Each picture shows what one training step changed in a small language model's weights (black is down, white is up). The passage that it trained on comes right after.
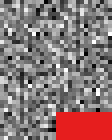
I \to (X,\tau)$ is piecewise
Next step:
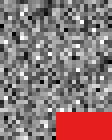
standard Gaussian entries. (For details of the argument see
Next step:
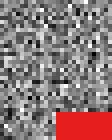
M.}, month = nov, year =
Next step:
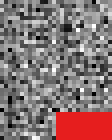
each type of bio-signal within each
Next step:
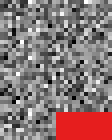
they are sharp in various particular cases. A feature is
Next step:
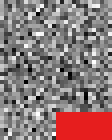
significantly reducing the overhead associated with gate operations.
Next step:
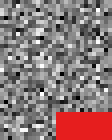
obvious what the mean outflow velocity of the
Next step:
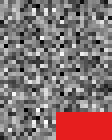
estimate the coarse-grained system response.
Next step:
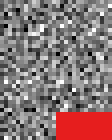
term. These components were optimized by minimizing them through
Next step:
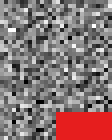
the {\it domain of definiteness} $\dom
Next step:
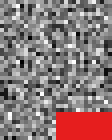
size, satisfying (approximately!) the
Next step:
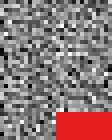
introduce the notion of hyperbolicity for a regular polynomial
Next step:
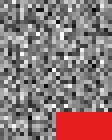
indeed spatially associated with \src{},
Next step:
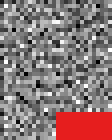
Cruz, R.~Perrin,
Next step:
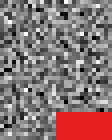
competition represents a limiting or dampening
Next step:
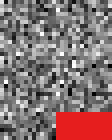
duality for a finite morphism. In the opposite
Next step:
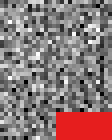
too thin, instead of passing the
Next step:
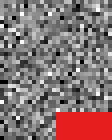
For incompressible phases, system size and geometry
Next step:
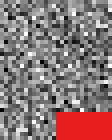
(e) Watermark extracted from 1d
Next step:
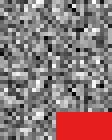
main result of the present paper which differs from the
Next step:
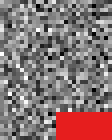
in the following sense: \be \forall {\cal
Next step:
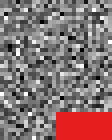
topology of orbits. Let us utilize the symmetry
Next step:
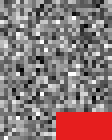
on $C, L, K$ and the hyperbolic
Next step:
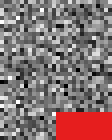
down, respectively Alice finding a spin down and Bob
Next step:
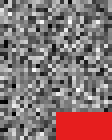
users, considering that the application may process a high volume
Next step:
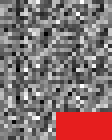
approach predicts existence of propagating charge oscillations with
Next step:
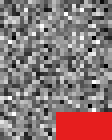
of $D$ is equal to the sum of partial
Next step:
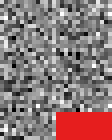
of LLM-based LLPs?}
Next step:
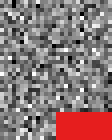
flow modifications using a small forcing input.
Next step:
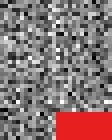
conductivities obtained for a disorder and magnetic
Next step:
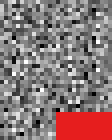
$\gamma'$ along $E$ until it lies just
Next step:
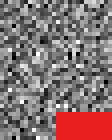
virtual links. Network virtualization as an area
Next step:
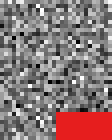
distance (*d*) were varied.
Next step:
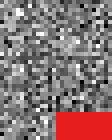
the Seminar}. Publishing
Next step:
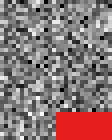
present in $Q$. Hence, rotating
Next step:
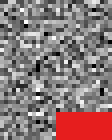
obvious, because $A \in \cA$ implies
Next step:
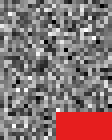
The two parameters $\mu^2_{\rm soft}$
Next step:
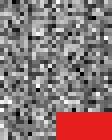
takes into account the magnetic field parallel to the spin
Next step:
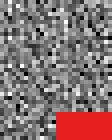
particles coupled through an anisotropic XY Heisenberg
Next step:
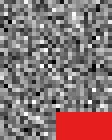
the vectors $x, \, y$ are linearly
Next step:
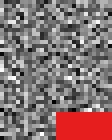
``false dismissal'', by a means that
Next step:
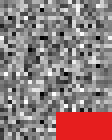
that also needs to be made explicit and assessable.
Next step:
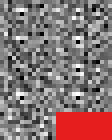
either one spatial coordinate axis or all the three spatial coordinate
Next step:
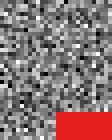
using the Lohner algorithm. We refer to see
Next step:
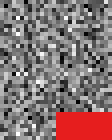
in X-rays, and viceversa.
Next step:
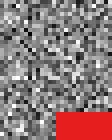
decay products, which is sensitive to the Higgs boson
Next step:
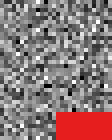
similar formula holds for compact bodies in $\mathbb
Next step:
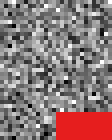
it with a flux-weighted centroid calculation within
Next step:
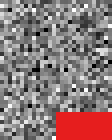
\end{align} where $C$ is a
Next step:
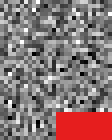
\section{$\alpha$-Attractors} We
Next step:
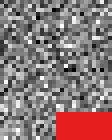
{\em Z. Wahrsch.
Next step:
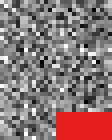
RTT to $400$ms which
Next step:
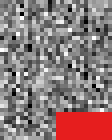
of length at least four. \\ There is a vertex
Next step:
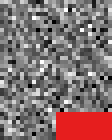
characterisation of the Axiom of Infinity:
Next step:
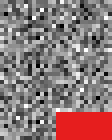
positive weighting parameter. Given $\theta$ and
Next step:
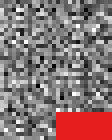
full if and only if the semi-metric $\|
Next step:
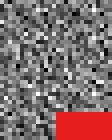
Foundation 2024 Awards\\ for Essays
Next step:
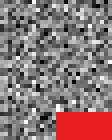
count: \texttt{2n\ +\
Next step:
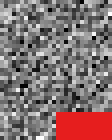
potential $V$ to drive spontaneous
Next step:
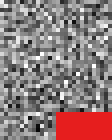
i \neq j \end{equation} But the
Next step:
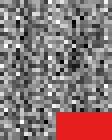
up both contributions \rf{570} and
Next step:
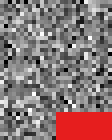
hydrodynamic forces from pressure-driven flows in
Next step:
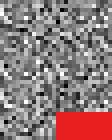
idea of the proof will be to show that there is
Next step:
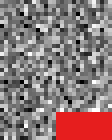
be sublinear. The method is also parameter-free
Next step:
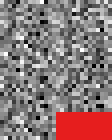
person more than average or less than average.
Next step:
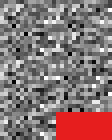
\usepackage{subfigure} \usepackage{caption}
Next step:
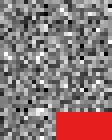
metrics. The best model is determined based on the highest
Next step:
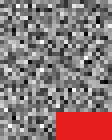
reflecting the hexagonal symmetry of the
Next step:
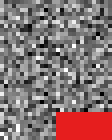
the short arc from the root, saving some time
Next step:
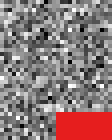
\end{equation} so that Eq.
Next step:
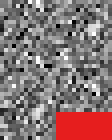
geometry yields not only normal and inverted mass
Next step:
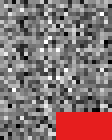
\bigr) \mathbf{X}_t \cdot
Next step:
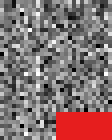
$\chi$ square analysis and show some predictions for normal
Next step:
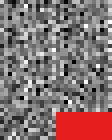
bosons have zero chemical potentials. The other constraints
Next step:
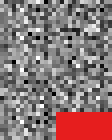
entanglement measures, some of them not included in
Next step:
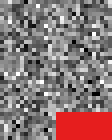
for Hirzebruch surfaces, and a
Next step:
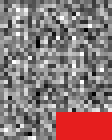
: X \to Z$. Let $f$ and
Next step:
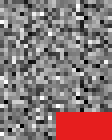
the same as for the isolated nodes. This was
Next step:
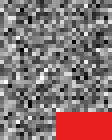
\cite{EKM}, Th.
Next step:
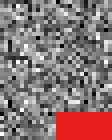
defined as the solution of the system of $n$
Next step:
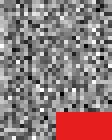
face\_recognizer). This means that there
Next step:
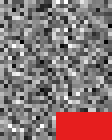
approximates closely the balanced truncation of
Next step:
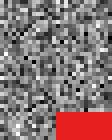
the normal forms using certain combinatorial argument, in fact
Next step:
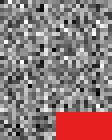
\lceil #1 \right \rceil}
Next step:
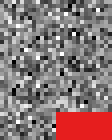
free connection $\nabla$ on $A$ which is
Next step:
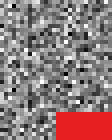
which include defects, suggests that these trends are
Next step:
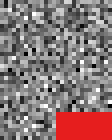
another important aspect of big data management for
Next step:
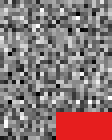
to the distribution of the neural network output. The
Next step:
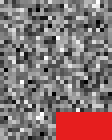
to all the heavy moduli as well as matter
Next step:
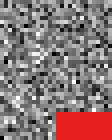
the technical feasibility of the mission, as well
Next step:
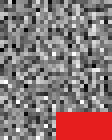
on the Cartwright version of the theorem.
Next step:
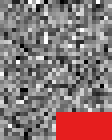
is independent of $\nn_\infty$. We set
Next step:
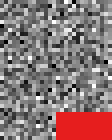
this deterministic positioning is provided by the emission map
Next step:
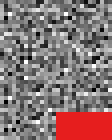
where $\chi_0^g\colon
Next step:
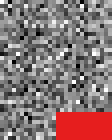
DBLP entries with the Scholar entries.
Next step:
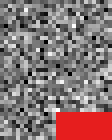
$R_L$ for links. The paper is
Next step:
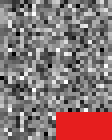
resolution-limited peaks consistent with discrete levels.
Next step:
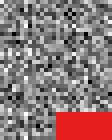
results on M 30 ([Fe/H]
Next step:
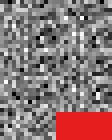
\in J$ for every monomial $M$
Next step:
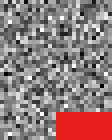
is closed and non-degenerated, so
